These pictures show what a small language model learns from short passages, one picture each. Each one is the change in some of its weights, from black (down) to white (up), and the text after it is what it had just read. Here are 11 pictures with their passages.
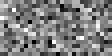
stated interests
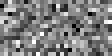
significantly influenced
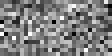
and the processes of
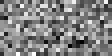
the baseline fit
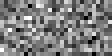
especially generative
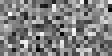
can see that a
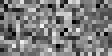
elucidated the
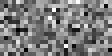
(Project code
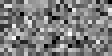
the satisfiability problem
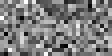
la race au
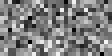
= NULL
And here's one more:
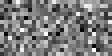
varies slowly
